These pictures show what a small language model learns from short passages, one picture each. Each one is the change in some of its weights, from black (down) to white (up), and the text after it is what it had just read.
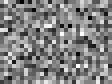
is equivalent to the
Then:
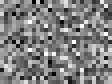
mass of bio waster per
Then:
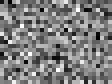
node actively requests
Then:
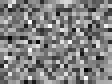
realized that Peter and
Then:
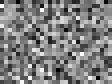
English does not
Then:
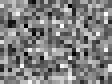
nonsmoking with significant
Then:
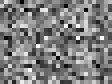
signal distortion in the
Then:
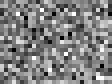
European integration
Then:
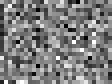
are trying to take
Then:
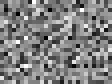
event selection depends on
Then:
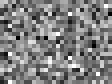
excitation, the curve
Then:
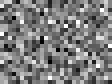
standard dummy text
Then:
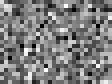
of quenched disorder
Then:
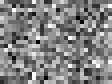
structure, and each one of them
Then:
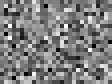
G_{patch} +
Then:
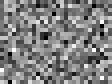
amplitude. All we
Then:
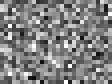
where $f(p) =
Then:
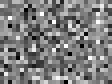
Office hours will
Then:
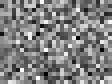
nutritional properties of
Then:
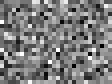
implementing plans in test mode
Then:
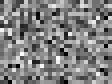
through the reverse shock
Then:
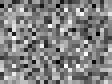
respondents, while the
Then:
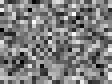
propulsion power.
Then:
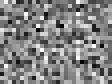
the temperature and volume density of
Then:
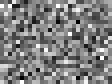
was used as coarse
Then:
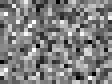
provide such support to beloved
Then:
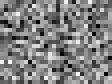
and climate simulation in
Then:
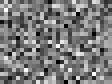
the internal business
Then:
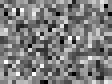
(wspd) in the
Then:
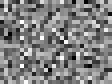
regular node. B.
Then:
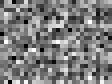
design innovations are new
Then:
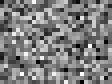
Nuan According to
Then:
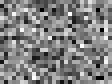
However, in this context,
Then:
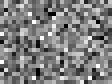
involvement. However, by
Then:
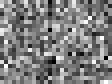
of stakeholder
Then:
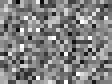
as, \begin{align}
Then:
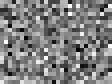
as well understood nor
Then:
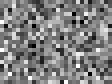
that the net charge of
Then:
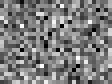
If it is overtime,
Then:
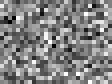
anisotropy is
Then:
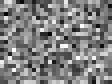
All work is done in
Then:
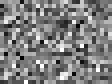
identification of pairs from
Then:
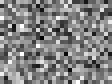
the previous case. This result is
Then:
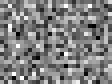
The Hubble parameter given
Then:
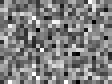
matter scalars.
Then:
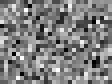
the pixels located at
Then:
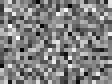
started. After this the
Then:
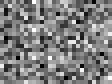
the counters in binary
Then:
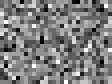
LyC flux has
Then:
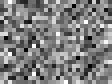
Room No data –
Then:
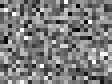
is (1) Search
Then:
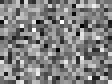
and filtered through
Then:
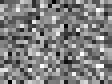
and community. Child
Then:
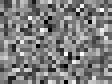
subalgebras are
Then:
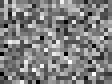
the model. Using their
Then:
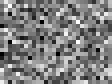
to experimental data. The
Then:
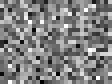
should be pointed out that
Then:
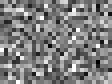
studying the relation between
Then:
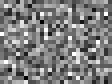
Funding The authors
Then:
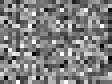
place globally and
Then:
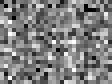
quantum state teleportation
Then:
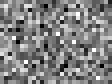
authors declare no
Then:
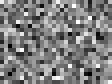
Prototype of the
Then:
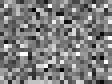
PIN is shown in Fig.
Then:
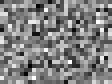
from coffee export
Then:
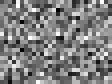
layout shown in the
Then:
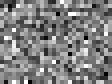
conjunction with the local
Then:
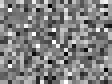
+ television =
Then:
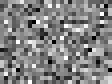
effect requires either
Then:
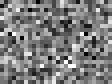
return mission of the
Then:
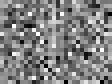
environments. Our trained
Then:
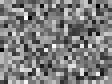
5. At the time of
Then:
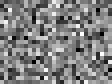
and beyond. I also
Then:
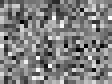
and consider it as unlabeled
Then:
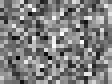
a clear benefit
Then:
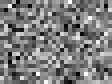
are differences in coping
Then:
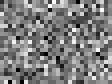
a class/concept.
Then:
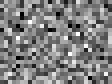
there is an urgent
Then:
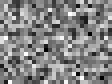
\rangle}{\langle \psi,
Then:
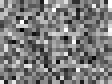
of **Section II**
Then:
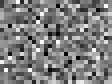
politics. As methods,
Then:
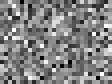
up so, that the location
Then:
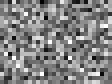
is learning, and because the
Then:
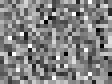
note that urban
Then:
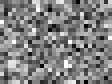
of different characters using the same
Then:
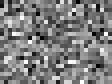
a calculation accurately predicts
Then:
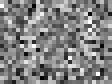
time and the inclination of
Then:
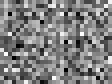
when comparing to control group.
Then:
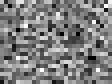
cord. We propose
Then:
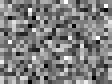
works of *Barro
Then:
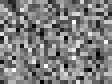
length that characterizes
